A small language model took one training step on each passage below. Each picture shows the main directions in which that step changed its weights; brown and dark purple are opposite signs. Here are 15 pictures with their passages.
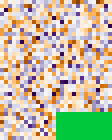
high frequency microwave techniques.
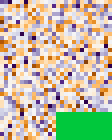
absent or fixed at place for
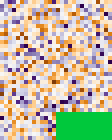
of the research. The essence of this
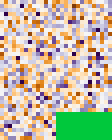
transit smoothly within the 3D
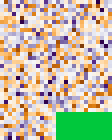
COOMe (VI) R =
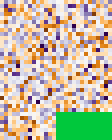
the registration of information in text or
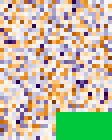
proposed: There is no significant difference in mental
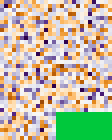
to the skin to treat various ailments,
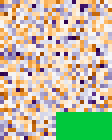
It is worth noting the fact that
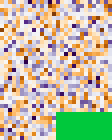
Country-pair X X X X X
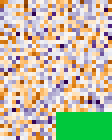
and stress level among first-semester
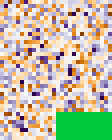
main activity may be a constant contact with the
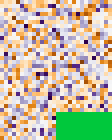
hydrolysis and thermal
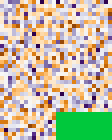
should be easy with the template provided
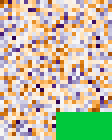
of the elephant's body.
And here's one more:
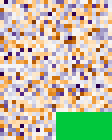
This study analyzes five hundred
